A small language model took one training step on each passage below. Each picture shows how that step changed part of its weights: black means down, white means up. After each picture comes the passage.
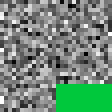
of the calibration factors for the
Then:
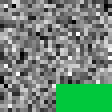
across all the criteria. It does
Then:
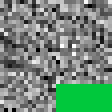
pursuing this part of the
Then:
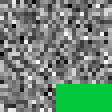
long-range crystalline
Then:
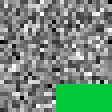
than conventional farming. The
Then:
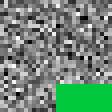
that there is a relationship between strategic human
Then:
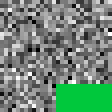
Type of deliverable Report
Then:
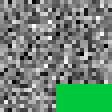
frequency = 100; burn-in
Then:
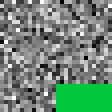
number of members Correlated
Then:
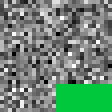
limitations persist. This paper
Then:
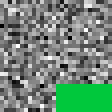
to grasp mathematical
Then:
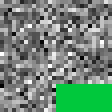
commence their first year of primary
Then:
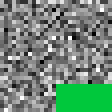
pornography and other
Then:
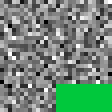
October 2023 (with
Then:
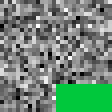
on the medicinal uses of
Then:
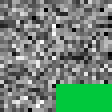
challenging problem encountered by
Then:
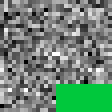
should be the introduction and operation
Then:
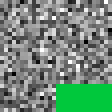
Pairs of sibling
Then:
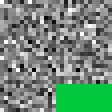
federate 'best' features
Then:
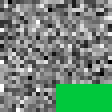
and 220 AD, during the
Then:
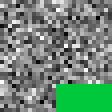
staff maturity and
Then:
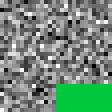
purchasing, and strengthening
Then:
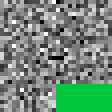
the drive. Upon
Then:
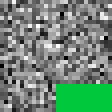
study are as follows. 1.
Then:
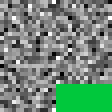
of DOCOMOMO
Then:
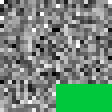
village) mainly kill the
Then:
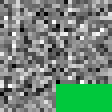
fee and waste fee are
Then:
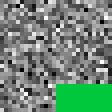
Technology (IT) specialists
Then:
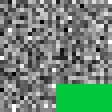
case of FBG-based
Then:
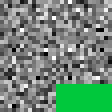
Perfect Object.
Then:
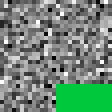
and Pastor & Post
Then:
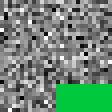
game design elements have started
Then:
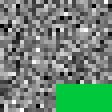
Adi, Muaaz
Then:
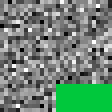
is able to rely on the work
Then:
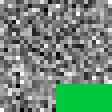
video surveillance systems has
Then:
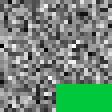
bilaterally affected. Out
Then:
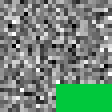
O'Doherty, K.
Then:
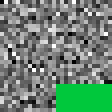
such as the cutting tool
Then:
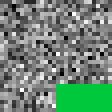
data centers. We also intend to
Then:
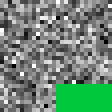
in David Nunan,
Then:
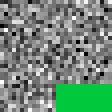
used is a non-informative
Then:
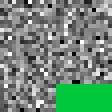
fact, AI chatbots like
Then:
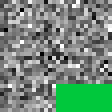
All the people are satisfied
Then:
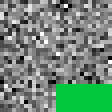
of students who just passed the
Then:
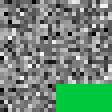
computational cost, as higher-order
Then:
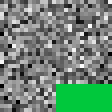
of internet connectivity during
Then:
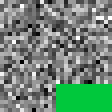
in education. Paris:
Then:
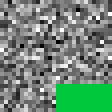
in mental health intervention
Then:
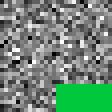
assessment of the biological plant protection
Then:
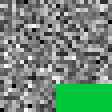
functionalities. Thorough and
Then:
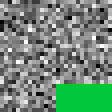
indicates that the research in question may
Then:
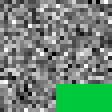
banana flavor characters,
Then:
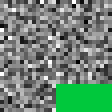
plots. Total number of
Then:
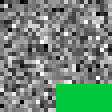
areas); • Need for
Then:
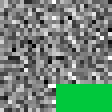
the GMV point directly since
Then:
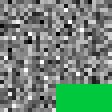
is largely notable [20],
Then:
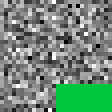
the academic term. The time
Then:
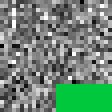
River, Arkansas.
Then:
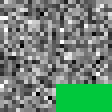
bacteria and fungi,
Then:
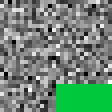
satisfied. Finally,
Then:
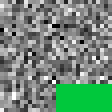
to add these additional fabric
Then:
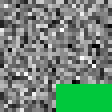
biases, or simply a
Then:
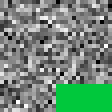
in people’s perception of a
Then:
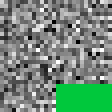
symbolically with the idea
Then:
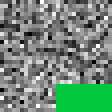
form ((1)) allows for
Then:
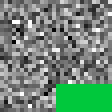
but also for better use of leisure
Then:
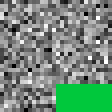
of control and treated samples of
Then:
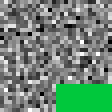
we appreciate that, being
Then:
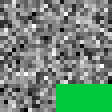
goes big on the argument
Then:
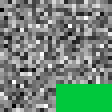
honesty and avoid
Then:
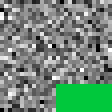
exposed to alternating
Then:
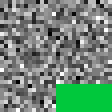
be contacted at email:
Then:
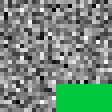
gestational age at the time of
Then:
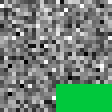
sampled. Tissue samples were
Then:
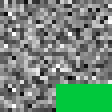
50°C water bath for 2
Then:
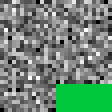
additions to the scientific content
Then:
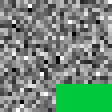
the play on words *and*
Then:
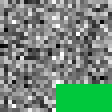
the manner of functions.
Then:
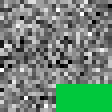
*Grassroots Journal
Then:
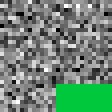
instances: comprises the
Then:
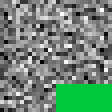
Supplementary Videos in
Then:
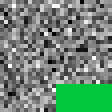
\}.$$ Definition 2
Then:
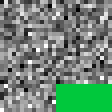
which has allowed us to examine its
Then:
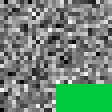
consultation with experts could save
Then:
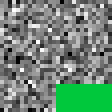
free hydrogen atoms to
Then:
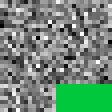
represents association between age and
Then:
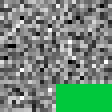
*Amla Rasa*
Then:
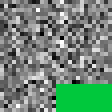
as descriptive profiles,
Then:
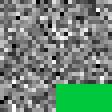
mass of the final residue
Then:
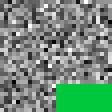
breeding season for the
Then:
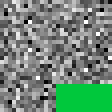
between 22 and 30 with at least
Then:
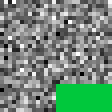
an older but comparable
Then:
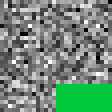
have been possible: - Theo
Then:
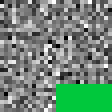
national renaissance”
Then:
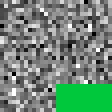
proprietary BMS data
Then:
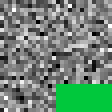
explosive eruption. Many
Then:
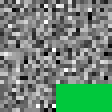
help to create employment and impact the
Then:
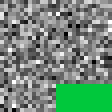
of the nickel(II)
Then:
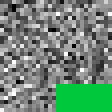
data driven, developing
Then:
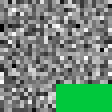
to marketing professionals.
